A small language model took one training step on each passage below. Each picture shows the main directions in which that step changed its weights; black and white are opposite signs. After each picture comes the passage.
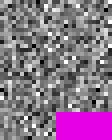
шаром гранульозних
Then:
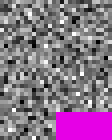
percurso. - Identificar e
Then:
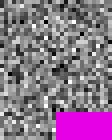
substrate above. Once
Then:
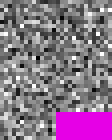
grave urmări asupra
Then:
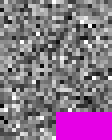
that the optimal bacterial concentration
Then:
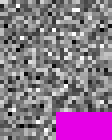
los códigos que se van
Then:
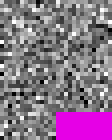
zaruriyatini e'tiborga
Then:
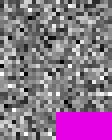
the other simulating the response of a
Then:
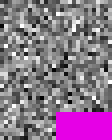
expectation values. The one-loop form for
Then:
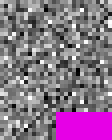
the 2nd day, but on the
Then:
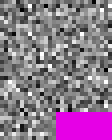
fine mesh is occupied near
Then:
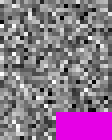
analysis (see Table 4). Examples
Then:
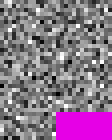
These stars release their contribution of
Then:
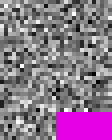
singular values, we aim to capture
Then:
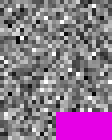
I EXECUTION
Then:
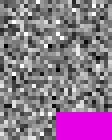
deosebire de resursele materiale,
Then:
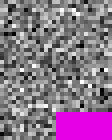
a conoscenza di alcuna
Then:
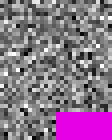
$\boldsymbol{x}$ can be written as
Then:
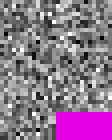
aos quais pertencem. Os
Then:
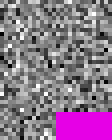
se refiere Kurz (2016) es
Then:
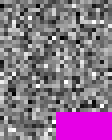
16 % de los hombres y el
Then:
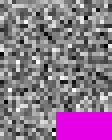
the local shrinkage parameter
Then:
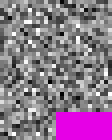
and a nurse (CVB), and as
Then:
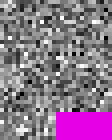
vazifalarni bajarishi
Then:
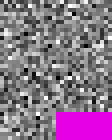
a different number of changes of the two
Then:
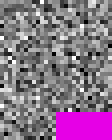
improve results while discussing ongoing research
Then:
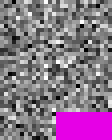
tentou impedir entregas de
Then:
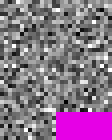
flaring of the nostrils,
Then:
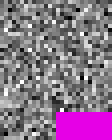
accordance with the objectives. And
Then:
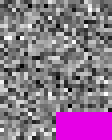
inspire more women to achieve
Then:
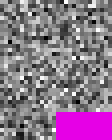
prices. The use of comparative studies by
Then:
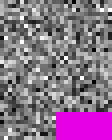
include a degradation factor of
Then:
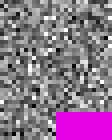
ЧЕЛОВЕКА /
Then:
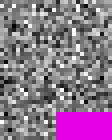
looks at the history of the
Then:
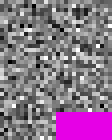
vulnerabilities according to the contents
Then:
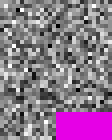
suivant que les premiers qui la
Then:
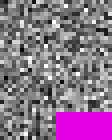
formation and the scalar field will disperse
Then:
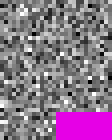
and reconstruct the corresponding subset of the
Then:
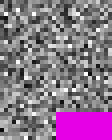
lives, providing sensing,
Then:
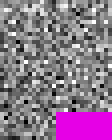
a conducive work environment can motivate
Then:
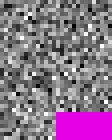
step, we characterized the microwave
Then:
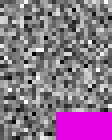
to'qimalarning insulinga
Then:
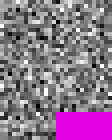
for financial loss, depreciation of
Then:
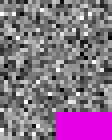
reasons, seedlings are to be
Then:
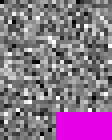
what had been anticipated from
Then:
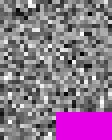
acquisition of existential sentences in
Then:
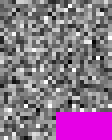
aks ettiradi, bu esa
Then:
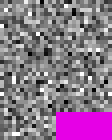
infection on the health outcomes of
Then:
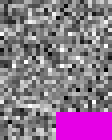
online) Fractional energy loss $\Delta
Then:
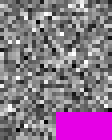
as overweight, hypertension,
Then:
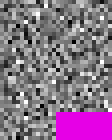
Yao, Xue-Fang.
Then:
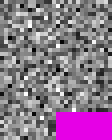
frequentemente estão à margem da
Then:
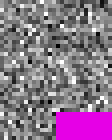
by size, and samples are drawn
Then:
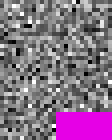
content with other users.[9],
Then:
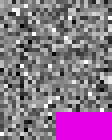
soft$_2$, the so-called
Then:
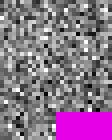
some cumbersome mathematical formula
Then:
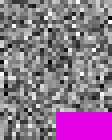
same diameter are obvious. Fig.
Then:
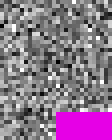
there is always the possibility of
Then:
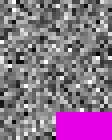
tasas de éxito fueron
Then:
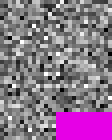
has five physical qubits, including
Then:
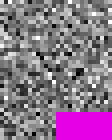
which is a class of two-dimensional models with
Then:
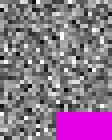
the surgery. Operative findings
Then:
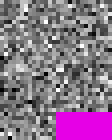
the generalized conservation relations, one has
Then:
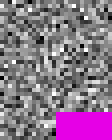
a formatos pensados desde
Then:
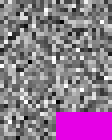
a máxima redução do
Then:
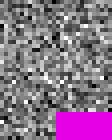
of discriminating between models, and that
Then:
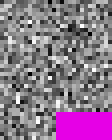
were used to select two hundred and
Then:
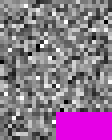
Story of Over: Polysemy,
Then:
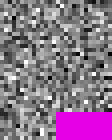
1/2$ amplitude is strongly
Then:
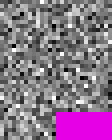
The thematic groupings obtained are visualized
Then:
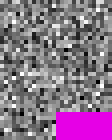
White arrows show positions of
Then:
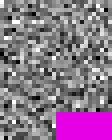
the duration of the sterilization process;
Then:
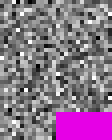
in the 11. Law Governing
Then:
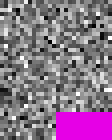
linguagem não-verbal
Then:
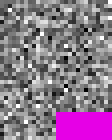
ефективно діяти у
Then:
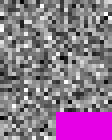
where the majority species is heavier
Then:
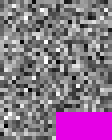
de tecnologias específicas de
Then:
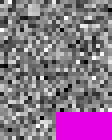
of pulses sent by Alice with
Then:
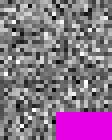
the induced triplet pairing
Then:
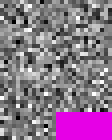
TNA activities should be consulted on the
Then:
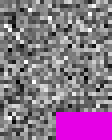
2018, although given the required
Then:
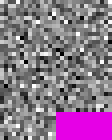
face the question of infrared
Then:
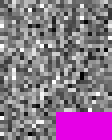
has become a medical tool that has
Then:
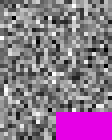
C u^*(\tilde k)$. On the
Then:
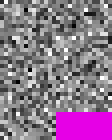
is incentive compatible
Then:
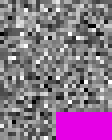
define a more concise list %%
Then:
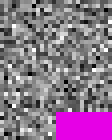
parks for tourists and citizens
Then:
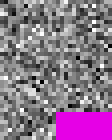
Agency for Special Needs and
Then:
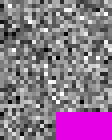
higher education institutions. **The
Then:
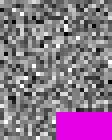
vujudga keladi.
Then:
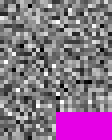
sourced from many different language
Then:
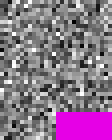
average carrying capacity of 17
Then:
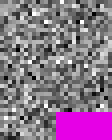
timescale is an intrinsic
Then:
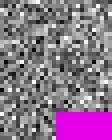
Langill et al. 2 Context 2.1
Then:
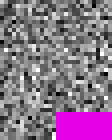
then $J=\mathbb{T}$.) Now
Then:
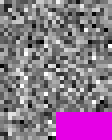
single photon detection results in entangled number
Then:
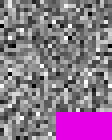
as it directly influences consumer
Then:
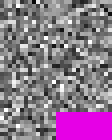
bajo condiciones determinadas.
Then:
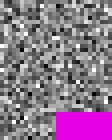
and assessing the maturity of IoT
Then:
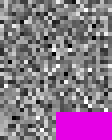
using the derivatives of the model functions
